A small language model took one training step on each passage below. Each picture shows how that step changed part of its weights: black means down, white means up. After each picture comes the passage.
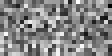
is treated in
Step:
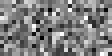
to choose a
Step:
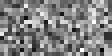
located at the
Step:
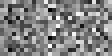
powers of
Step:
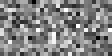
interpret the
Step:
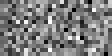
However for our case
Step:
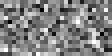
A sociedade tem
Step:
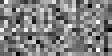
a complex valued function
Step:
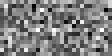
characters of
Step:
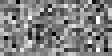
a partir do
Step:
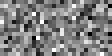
v katerem je
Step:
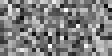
words, the
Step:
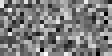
in the sense of the
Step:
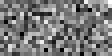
разів більше
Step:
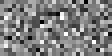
є певна
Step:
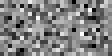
frame field.
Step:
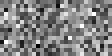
pada Reaktor
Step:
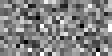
way that it would be
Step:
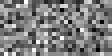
bir sosyal
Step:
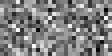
of explicit schemes is
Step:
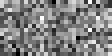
\quad \forall
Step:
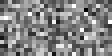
fomentou uma
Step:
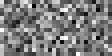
the pdf, apply
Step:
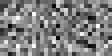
that the third
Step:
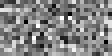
desirability. This
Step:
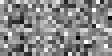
coefficients, we obtain
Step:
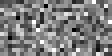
los intereses y
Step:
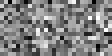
C$ is smooth.
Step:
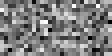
“formais e
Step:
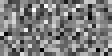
prove in the following.
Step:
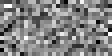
Together, an
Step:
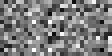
aceptables del
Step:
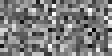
and of a more
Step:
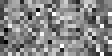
recebi um
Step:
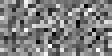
converges to a solution
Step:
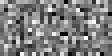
this case, the vertices
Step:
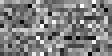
connection with the concept
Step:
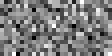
degree $2$. By
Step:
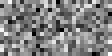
Fortran- und
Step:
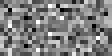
não haveria
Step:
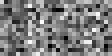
отмечает у
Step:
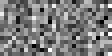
на серце,
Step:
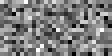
{\bf Лемма
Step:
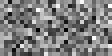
\rangle$ for every
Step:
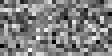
of unmanned systems
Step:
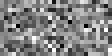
of $k$ elements
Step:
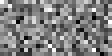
for instance, in
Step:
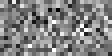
faith in all those
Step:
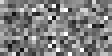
meer of minder
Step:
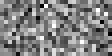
any such prime. If
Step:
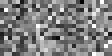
Key words
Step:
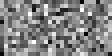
das limitações
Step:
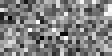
interpretation in the
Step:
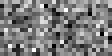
Langlands dual
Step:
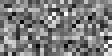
solutions in of the
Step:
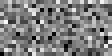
a complex of finitely
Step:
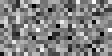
boundedly many intervals
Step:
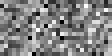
para recolher
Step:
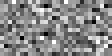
we derive that
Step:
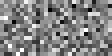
problem to be solved
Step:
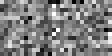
una etapa de
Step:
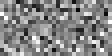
esta placa ser
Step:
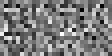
leave the rest
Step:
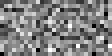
verdes que em
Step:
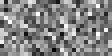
la Plaza de
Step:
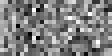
Ed. I.
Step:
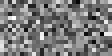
complete coverings and
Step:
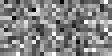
Unidos da
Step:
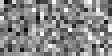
$H$ be a
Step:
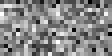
do homem se
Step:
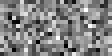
symmetric and skew
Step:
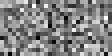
condition (H) The
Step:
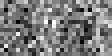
того, что
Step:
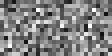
sujeitos do
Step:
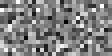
e complicações
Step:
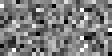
The countable nature
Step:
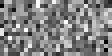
in the hyperquadric
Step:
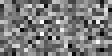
{{\sl Ars
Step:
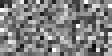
this information,
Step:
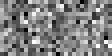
50 professeurs
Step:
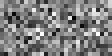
with law of
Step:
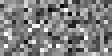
it to complete the proof
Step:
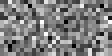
sum of volumes
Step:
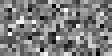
the sense of ring
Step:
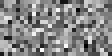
propio para
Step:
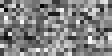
de engajamento
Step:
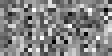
of this type of group
